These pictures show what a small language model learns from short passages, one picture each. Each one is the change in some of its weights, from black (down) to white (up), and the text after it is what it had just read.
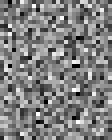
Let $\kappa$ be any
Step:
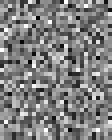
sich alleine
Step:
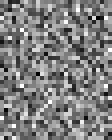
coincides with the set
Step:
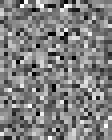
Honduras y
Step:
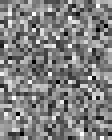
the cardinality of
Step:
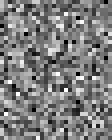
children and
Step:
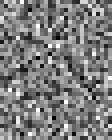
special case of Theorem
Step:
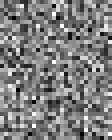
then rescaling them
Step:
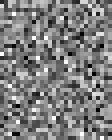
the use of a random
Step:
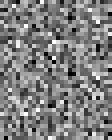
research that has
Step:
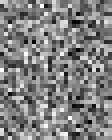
is closest to
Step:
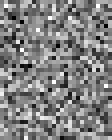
we will call this class
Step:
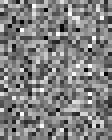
We can also derive
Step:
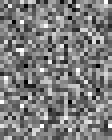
circle (5pt);
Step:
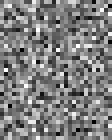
SEIM De
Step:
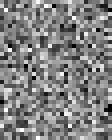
to overcome these
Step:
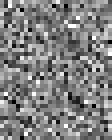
was to determine
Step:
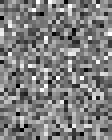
whose valence is
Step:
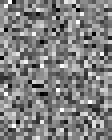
a.s, we obtain
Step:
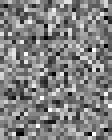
écoulements et
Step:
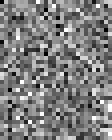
de um sistema
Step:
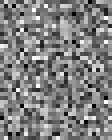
să nu fie
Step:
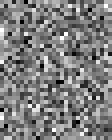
move sequences
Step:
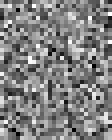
is to decompose every
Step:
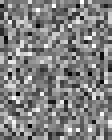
ao concluir
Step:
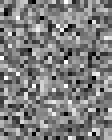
intertwiner in
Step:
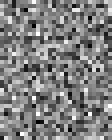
of $M$ and the
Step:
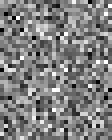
S diversas
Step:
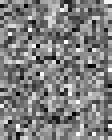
travailleurs de
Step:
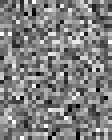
tensor index
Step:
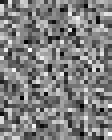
in the process of the
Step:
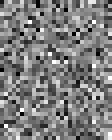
devonida 8
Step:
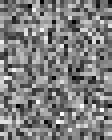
is the dimension of the
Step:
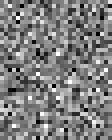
\qquad g^1 =
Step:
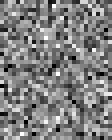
similar to the one
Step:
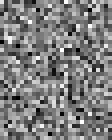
según lo
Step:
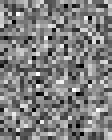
$X$ is a
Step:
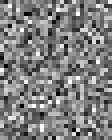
special type of
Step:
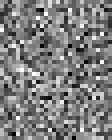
by \begin{align*}
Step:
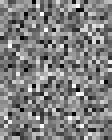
where $|X|$
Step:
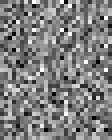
del texto);
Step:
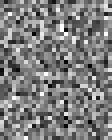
o'z hunar
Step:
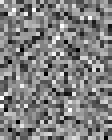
if it admits a
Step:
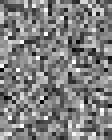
is not the zero
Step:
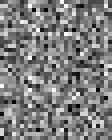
tunlami -
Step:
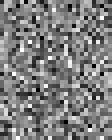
4) грант
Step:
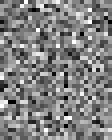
das feiras de
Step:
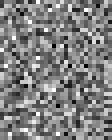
Escuelas de
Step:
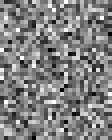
Raines and
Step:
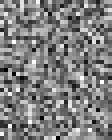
the derivative
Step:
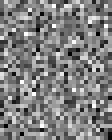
de tutorías
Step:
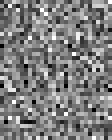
(and general) property
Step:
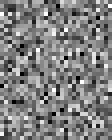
mismatch is
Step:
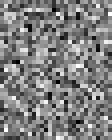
in $\Ecenter,$
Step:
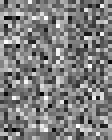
\begin{proof} The
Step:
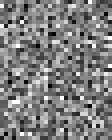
exist a Choquet
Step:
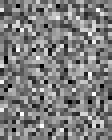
We conclude this section by
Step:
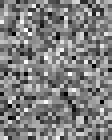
гледаме на
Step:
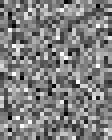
marcado por um
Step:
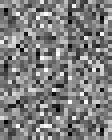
\partial \Omega \}
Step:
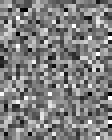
qadar katta
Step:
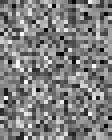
Sh. BMT
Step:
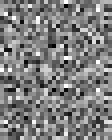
práctica de
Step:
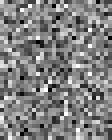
management, the
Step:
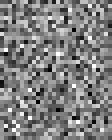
on $\widehat{G}$
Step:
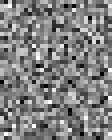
$\Delta t$ of the
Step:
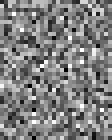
the direct proof and
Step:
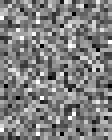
restart argument
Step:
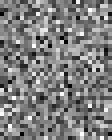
for the projected
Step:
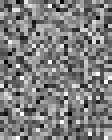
for any other system.
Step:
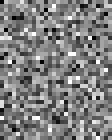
twisted algebra.
